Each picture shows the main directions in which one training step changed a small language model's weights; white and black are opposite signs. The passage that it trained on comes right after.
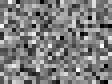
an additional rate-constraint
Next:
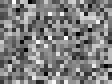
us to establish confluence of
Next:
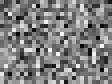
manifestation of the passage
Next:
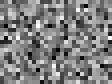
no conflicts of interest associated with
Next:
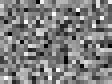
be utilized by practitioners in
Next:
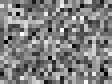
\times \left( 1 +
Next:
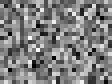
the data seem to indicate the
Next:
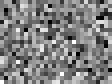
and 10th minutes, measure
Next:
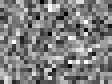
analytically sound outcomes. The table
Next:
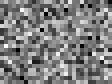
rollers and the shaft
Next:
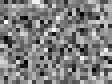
mass loss prescriptions, and
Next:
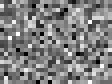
an integer. We define
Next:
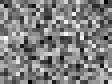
the conduction band feature is observed
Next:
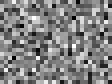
it is time-consuming and
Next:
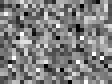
Here, we have chosen not to
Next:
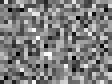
- equivalence has been given
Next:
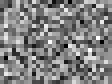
events and significant transactions affected the company
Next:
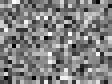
Energy Condition (NEC),
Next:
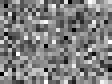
losses of less than 3%.
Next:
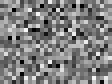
chemical formulas which compose
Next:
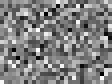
fibers direction, strain rate
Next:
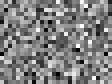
of the luminosity and average energy at
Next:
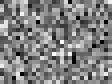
speaking and writing is
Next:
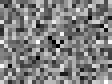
the size of the output feature
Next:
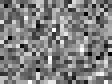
the most differences compared to Group
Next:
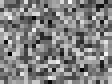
photons and jets produced in pA
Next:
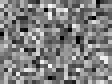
simplified modulation technique paves
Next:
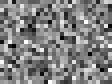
is well illustrated by a recent
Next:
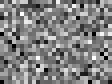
practical solutions, demonstrating the diversity
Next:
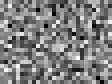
the solid semicircles are
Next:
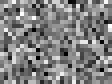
properties of C-, P-
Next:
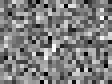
MX Phosphate; 23
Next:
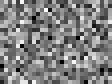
the evolution of the fluence is
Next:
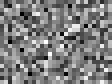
reported in noncentrosymmetric
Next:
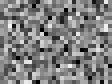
out by inductive arguments.
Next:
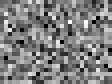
discovery: integrating the extracted knowledge
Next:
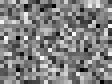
density coupling stabilises DW
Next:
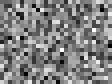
inspect the significance of the variation
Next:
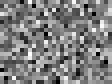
huge burden on healthcare
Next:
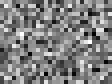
the interaction energy but also the interaction
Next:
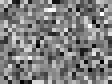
reflex of OldT.
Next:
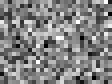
different food resources and how they
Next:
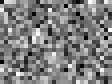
manually assembled
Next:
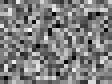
values. This means that even with
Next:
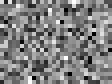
were obtained by multiplying
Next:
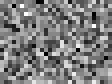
WF3) we derived a
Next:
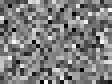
artists full of sparkle
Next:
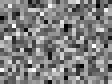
existence of a pseudogap at
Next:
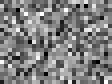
Figure 14. Figure 14. A
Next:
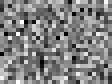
equation also has the trivial solution
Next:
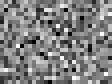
of the density profile for a strong
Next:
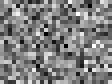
In this paper, we investigate the
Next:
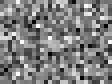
a vital part of it.
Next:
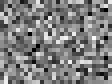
use of those funds. In
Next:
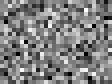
network coding is given by
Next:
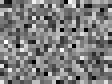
it has semi- ³¹
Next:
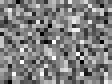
been complicating CBD
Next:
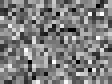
technologies. Technolgy has
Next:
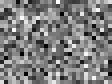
expectation. If we want to understand
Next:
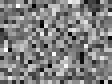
community rugby. The results
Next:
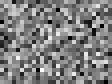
are stronger arguments that compound
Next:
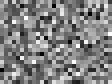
both qualitative and quantitative approaches to
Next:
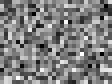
a shared understanding of the project's
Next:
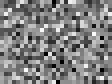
students at the Theological Institute,
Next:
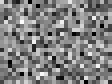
Technology. 6 (2):
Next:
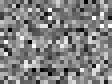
use: Examining the role
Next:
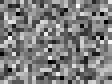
arithmetic, and its
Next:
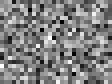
The authors have no affiliation with
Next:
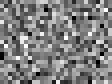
in the stellar spectrum. We use
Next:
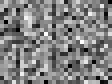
skin lesions may appear
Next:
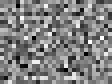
above can't be performed for a
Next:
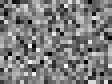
cost and similar performance. -
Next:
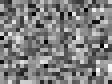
a chain of length $n$,
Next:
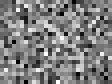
matrices $\mathbf{A}$ and
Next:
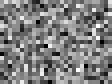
contributions to the state signal at every
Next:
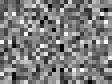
of Bucharest,
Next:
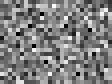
\subsection{Implementation details
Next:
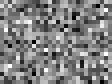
learning and unsupervised
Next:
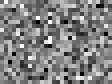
} \newcommand{\bm}{{\bf
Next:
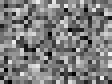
simple carbohydrates while
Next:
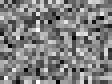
contribution from the LAO
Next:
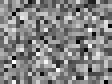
damaged mangroves is
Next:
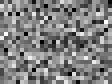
scenarios where $h_3$
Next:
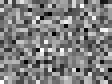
group regarding anthropometric
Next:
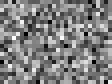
is positive, panel voltage will
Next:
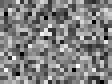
quantity to refer to as it provides
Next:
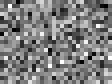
strategies is chemical enhanced oil
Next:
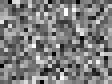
were sampled in winter and
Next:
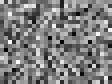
[1], souring the
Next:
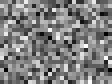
simplify its early diagnosis and differential
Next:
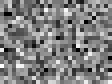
observed for some individuals and missing for
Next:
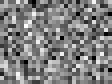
measure soil water content and soil temperature
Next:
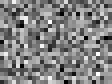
exists a set of states $A
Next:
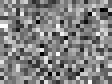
interested in conducting research on the
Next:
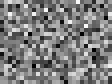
texts, read in SA
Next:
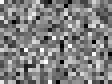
appear that the threaded gas
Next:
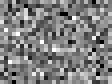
$\Delta\eta$ for the
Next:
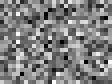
designers attempt to satisfy their
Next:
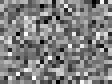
building materials, both structural materials such
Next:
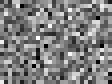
to the second vector norm v ,
